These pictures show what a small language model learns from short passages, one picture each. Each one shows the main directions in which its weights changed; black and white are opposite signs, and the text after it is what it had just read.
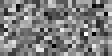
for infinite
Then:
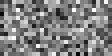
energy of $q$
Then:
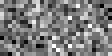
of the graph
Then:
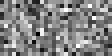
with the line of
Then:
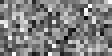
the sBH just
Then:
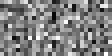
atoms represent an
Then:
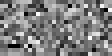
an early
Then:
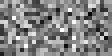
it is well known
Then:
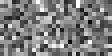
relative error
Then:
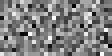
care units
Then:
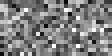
plate: The
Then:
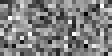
image reveals
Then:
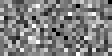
First we explain
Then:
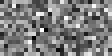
n} to the
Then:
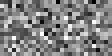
coverage of large
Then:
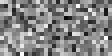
by differences in the
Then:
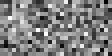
image structure. The
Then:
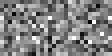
ranging from
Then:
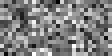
the player, is
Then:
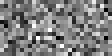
the highest
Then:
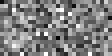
by the increasing
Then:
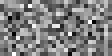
generated sets of
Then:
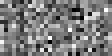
a similar excess is
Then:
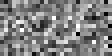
M_R$ and
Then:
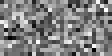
the performance of the
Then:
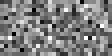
organized as
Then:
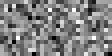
$\beta$ provide
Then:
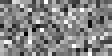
boundary fields are
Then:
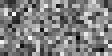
per game with
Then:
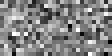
could also be a
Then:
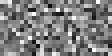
be written in
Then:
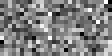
robust prediction
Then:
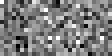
these approaches is
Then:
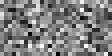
of a factor of 2
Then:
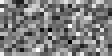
| $dyne
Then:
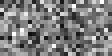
between the crossed
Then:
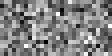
figure 1).
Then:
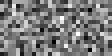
in App. B
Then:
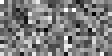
is given by:
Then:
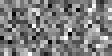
throat of the
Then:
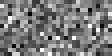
considered the problem
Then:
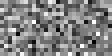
decrease of network
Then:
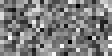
of the word that
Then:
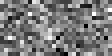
representation of the
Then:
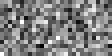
of the halo
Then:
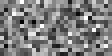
chemical potential
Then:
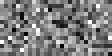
the density connecting
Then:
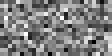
Dirac type
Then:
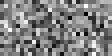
the physical spectrum. For
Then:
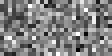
may be critical with
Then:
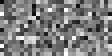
\sigma$. We obtained
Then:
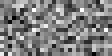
plateau of the
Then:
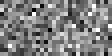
in the other lines shown
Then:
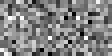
examine the evolution of
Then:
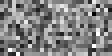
in the range of
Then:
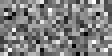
to both kind of
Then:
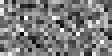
the entropic
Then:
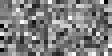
$I$, and the
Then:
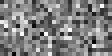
the presence of
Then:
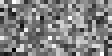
and the sheet
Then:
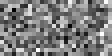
along open field
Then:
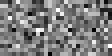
resources. The
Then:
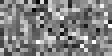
to east when they
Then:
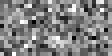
$D$ domains
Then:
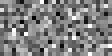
H}$ are also
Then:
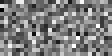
RFs correspond to
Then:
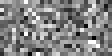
of weakly
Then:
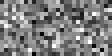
this is exactly
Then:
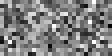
perturbations even
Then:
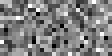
e^q \Phi
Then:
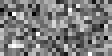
by adding the
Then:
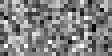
it is clear that
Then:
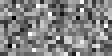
for the moment the
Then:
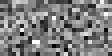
Machine and
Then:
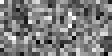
is a new radio
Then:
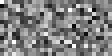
below –
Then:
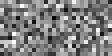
Angular resolution
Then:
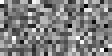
becomes a direct
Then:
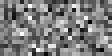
cases~: this
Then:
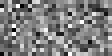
evolution of strategies
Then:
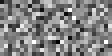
important as educational
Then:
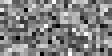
WPD cannot
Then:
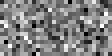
the fact that the normal
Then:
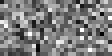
the above correlations
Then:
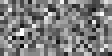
passive dynamics of
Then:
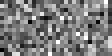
propose the local
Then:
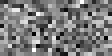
coefficient of the
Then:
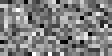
period is two.}
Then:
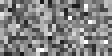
in momentum space
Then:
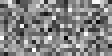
The x-ray
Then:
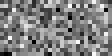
without requiring
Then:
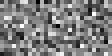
user grouping for
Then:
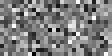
a small region, a
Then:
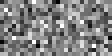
the rate of nuclear
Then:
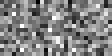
in polymers.
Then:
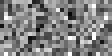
integration over a
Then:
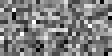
So, we
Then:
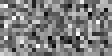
obtain the following values for
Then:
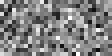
of the general relay
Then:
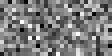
a large class of
